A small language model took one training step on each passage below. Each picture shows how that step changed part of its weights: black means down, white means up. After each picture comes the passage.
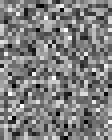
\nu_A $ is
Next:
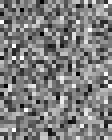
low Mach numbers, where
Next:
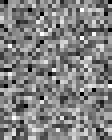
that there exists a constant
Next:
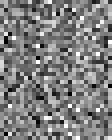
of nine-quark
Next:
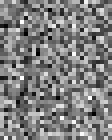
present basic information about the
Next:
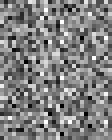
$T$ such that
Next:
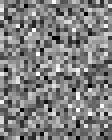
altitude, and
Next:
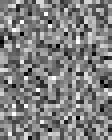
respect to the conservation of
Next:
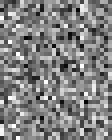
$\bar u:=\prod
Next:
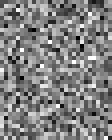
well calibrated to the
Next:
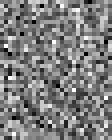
1$, the Rastall
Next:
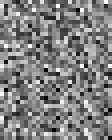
stands for the inverse of the
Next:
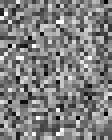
a given projective class of
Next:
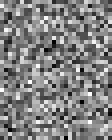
\end{equation} A
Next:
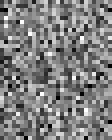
not easy to evaluate whether a
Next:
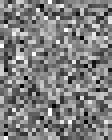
\Omega: x_2
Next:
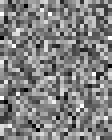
to the fact that each
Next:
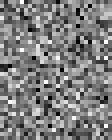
vector flows, as well as
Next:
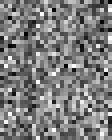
and correspondingly $\eta$
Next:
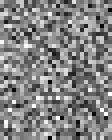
Thus in the limit as
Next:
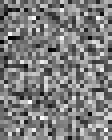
Zhang).}\\ {\footnotesize
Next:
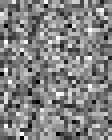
voltages at fixed gate
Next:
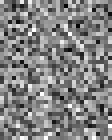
encounters to the relative
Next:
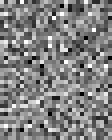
submanifold if $M$ is
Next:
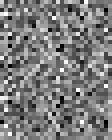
space $V$ is
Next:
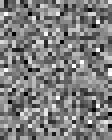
in $G$ satisfying
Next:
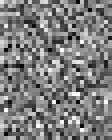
IIn supernova is below the
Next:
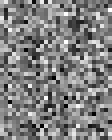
columns. It follows that the
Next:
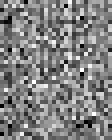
body rather than orbital
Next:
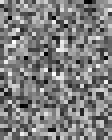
a hot medium would experience
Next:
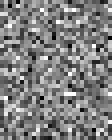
fixed to its fiducial
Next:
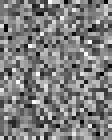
we used cyclicity.
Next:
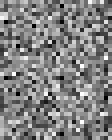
a massive spinning particle.
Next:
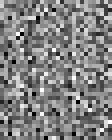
and other observing staff
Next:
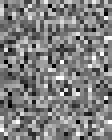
(solid line) and
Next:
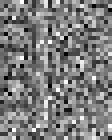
one in each line along
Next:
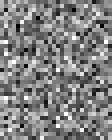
if the ratchet is
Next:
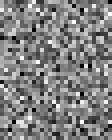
ensuring reliable and effective
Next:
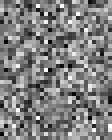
tuple of used
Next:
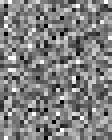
Lie algebras and their fundamental
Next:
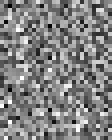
dark matter within the proposed
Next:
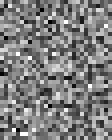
clocks yields a
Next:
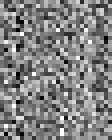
of $A$ through a
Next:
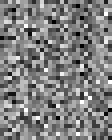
are linearly independent elements of
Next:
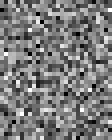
which are preserved along the
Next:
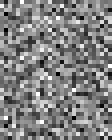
that \begin{equation}
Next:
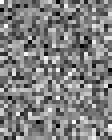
in velocity space is updated
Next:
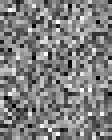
time-averaged flow
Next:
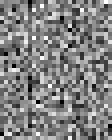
the derivation of necessary conditions for
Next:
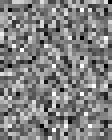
endow $A_n$
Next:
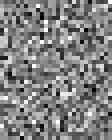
Betti numbers of
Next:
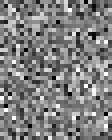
context, HIL has
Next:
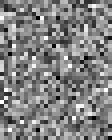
that Zn atoms substitute
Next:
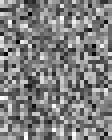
the above concepts will
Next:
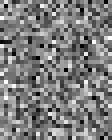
stress is constant. From theorem
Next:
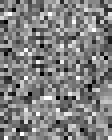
by a mapping function of control
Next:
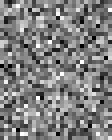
as a meromorphic function with
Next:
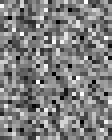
$\l$ we may assume
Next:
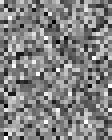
shows a typical two-dimensional
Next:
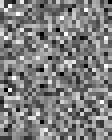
\beta$ \noindent
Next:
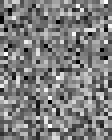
large unit cell orders, but
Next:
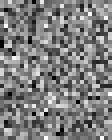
non-axisymmetric cycle is
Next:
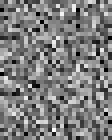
defined in three dimensions, are
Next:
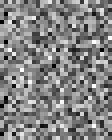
theorem. The main idea
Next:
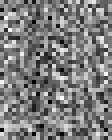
gain fluctuations do not allow an
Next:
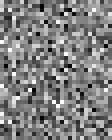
\emph{integral generation}.
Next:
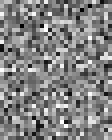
static (heterogenous
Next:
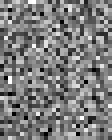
$E$. An element
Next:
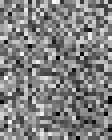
or violation of the
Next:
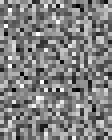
of perturbing potentials in the
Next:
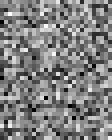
a substrate thin
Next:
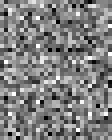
sub-domains along the
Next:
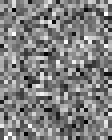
nm, it features the best
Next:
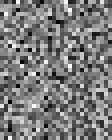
support from PSL grant
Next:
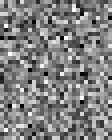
whose energy is less than
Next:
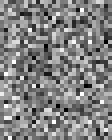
needed when compiling the
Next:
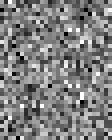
more technical results are also due
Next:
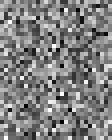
The lemma is proved.
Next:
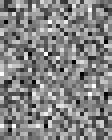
(2) into Eq.
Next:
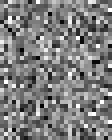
is hard to believe,
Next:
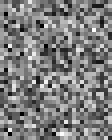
normalizing the opcodes
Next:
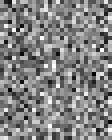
or to assume, any particular
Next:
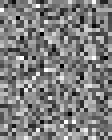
show the negative correlation of uniform
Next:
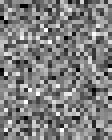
CityGML objects help
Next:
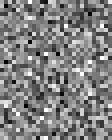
Chapter 10. Indeed,
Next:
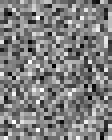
1-D profiles and
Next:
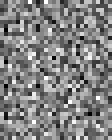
based on the idea of
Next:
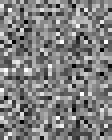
if necessary, we consider the
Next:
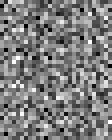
consistent model analysis pipeline to evaluate
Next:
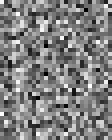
the outflow rate with the accretion
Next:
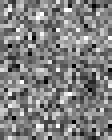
in achieving JFX
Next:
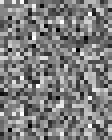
the joint model improves
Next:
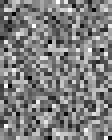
the liquid into an fcc
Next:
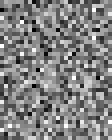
families defined by bounded
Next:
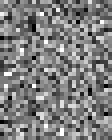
conjugate gradient solver is
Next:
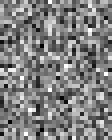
classical idea of G.
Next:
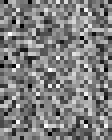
are conjugate, so there are
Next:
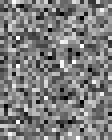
avons décrite
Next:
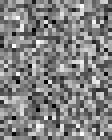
accretion solutions in presence of
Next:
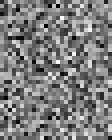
representations of the symmetric groups.
